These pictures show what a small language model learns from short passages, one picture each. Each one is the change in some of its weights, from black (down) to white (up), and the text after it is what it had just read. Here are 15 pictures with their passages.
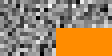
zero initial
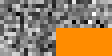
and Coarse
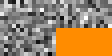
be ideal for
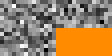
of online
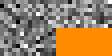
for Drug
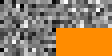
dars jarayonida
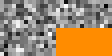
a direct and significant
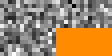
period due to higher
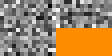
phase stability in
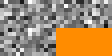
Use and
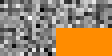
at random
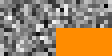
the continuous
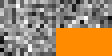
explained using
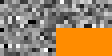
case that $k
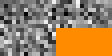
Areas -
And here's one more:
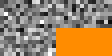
hay que
